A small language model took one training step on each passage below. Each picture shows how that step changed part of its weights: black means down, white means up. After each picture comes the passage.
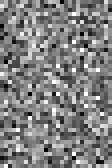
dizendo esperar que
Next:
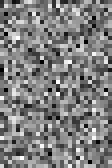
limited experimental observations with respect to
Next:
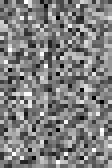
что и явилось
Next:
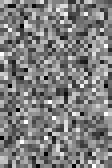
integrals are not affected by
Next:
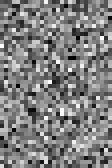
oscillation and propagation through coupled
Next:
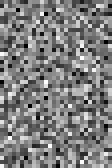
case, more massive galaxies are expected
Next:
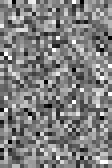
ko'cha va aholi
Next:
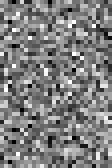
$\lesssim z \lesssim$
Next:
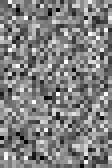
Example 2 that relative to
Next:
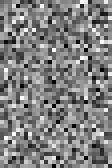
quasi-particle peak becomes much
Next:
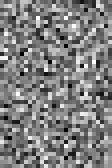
expensive alternatives to
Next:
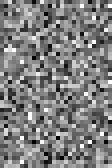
ve deneyime sahip
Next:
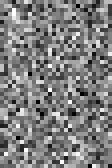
RevistaFT têm 28
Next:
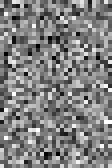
calculated nuclear $\beta$-decay
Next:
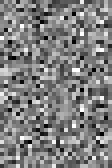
d'un pouvoir
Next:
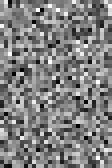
both temperatures are well described by the
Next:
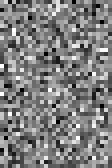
psixologik tushuncha sifatida
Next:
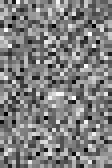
partir da lógica de
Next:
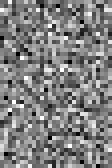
між країнами
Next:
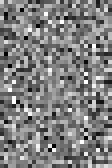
steady-state condition.
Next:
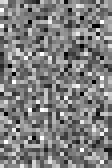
Mod. Phys. {\bf
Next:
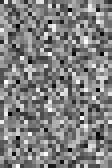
responder aos anseios
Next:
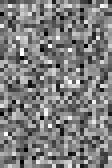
lower bound holds even if the
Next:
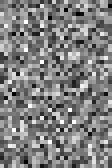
Ж. Холмснинг
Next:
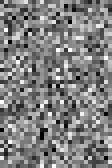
these is a new variety of
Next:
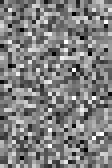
lugar del otro -
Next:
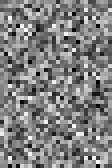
Note that $\bar C^a
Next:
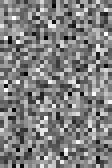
Ne mixtures, not
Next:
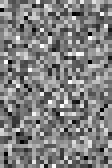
and to also include margin from
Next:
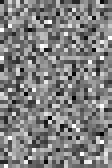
apresenta o resultado dos
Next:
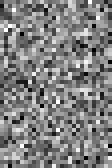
L2 % multi feature -- >
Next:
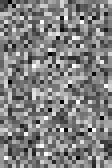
CMB quadrupole is the
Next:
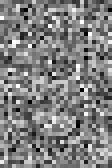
despite a reduction in the
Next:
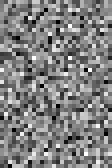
to the lack of accurate
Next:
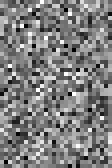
with Potthoff's
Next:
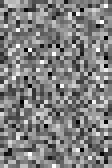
sohasi xodimlari
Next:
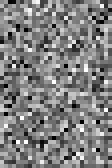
o procedimento básico da
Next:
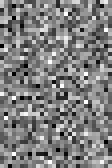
cell structure is clearly visible and
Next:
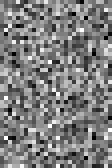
low redshifts, FSLL
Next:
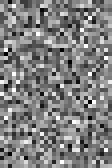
the associated K\"ahler potential
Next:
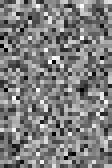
in astrophysics and
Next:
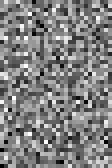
is the behaviour expected in minimal
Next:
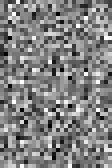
at different temperature noise $\varepsilon:
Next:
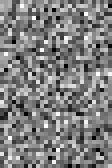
spectra [2] indicate the presence
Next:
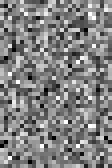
ортиб бориши
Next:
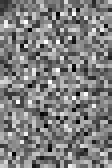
punto de confluencia entre
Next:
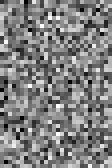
estimates of the error rate of their
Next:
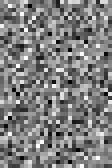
the simulation, each of these measurement
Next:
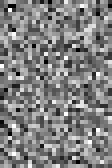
імені Я.
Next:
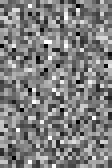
der Energieversorgung
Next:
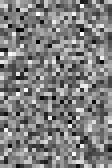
установить влияния
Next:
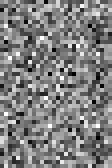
aos dois segmentos das
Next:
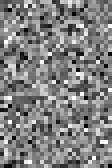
log-law layer. The fit
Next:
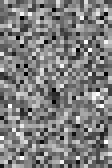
used is so small quantities, that
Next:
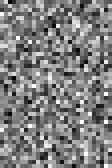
serviços oferecidos
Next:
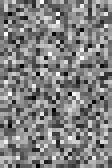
Nevertheless, the structure
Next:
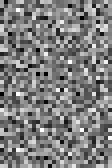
için kullanışlıdır.
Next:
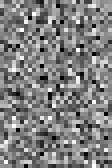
tolalar orasiga
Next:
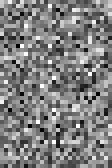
the traditional DLM are
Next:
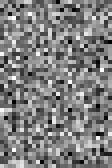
agents' approval sets can only
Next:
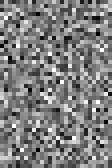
the fraction $F(z)$
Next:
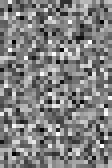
last two numeral of the year
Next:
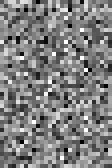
los Ministerios de Educación
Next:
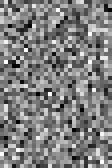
\\ \hdashline
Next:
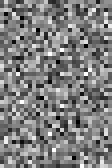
drops, evaporation
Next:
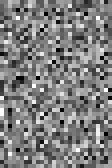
using the time difference between the
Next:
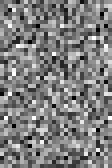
anticipated for flights
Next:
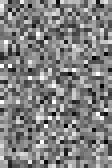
a novel mechanism was proposed by
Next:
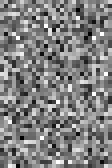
Thus the lower vertex of the
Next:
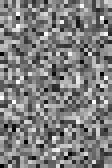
filters account for correlations between time
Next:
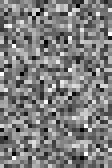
molecular dynamics (AIMD and
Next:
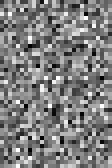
AHP: the definition and
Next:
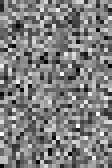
requires rapid solutions.\\ In the
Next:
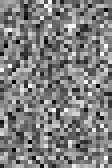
fluctuations. In particular, we have
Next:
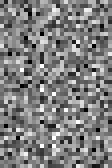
automatically. From each spectrum
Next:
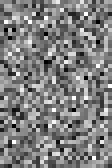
20 modele de structurare
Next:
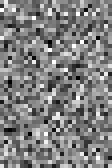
a low glass transition temperature
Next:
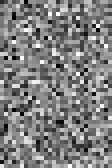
number for cycle 25 using linear
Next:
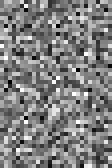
a Ks band).}
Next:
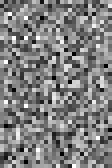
$N_{ij}$ is the
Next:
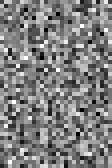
since, as is well known,
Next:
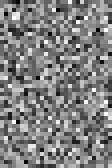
metric become \begin{equation}
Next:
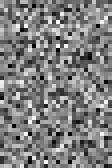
consider the following five states on the
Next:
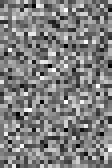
Contact Tracing}
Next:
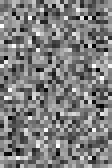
foydalanib eftaliylar
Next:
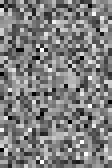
может быть продлен.
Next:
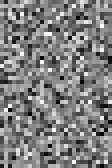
o'rtasida V_f
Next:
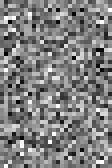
n'y a pas doute
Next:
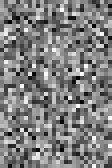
Somente no final do
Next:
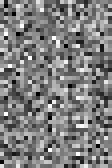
recorrentes. Esses
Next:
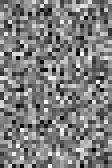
suggesting that they are the most
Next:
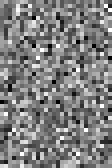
on drift reduction: our
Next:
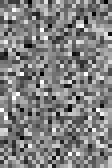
$\Delta t_n$ over
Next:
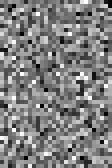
для пользователей
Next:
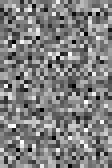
are bounded between 0 and 1
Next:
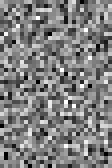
reports the power-law
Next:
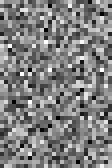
но- вые научные
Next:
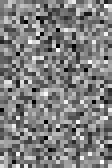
uma mulher sujeito e
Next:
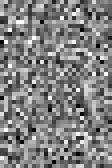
Для достижения
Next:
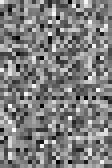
to the spin of the central black
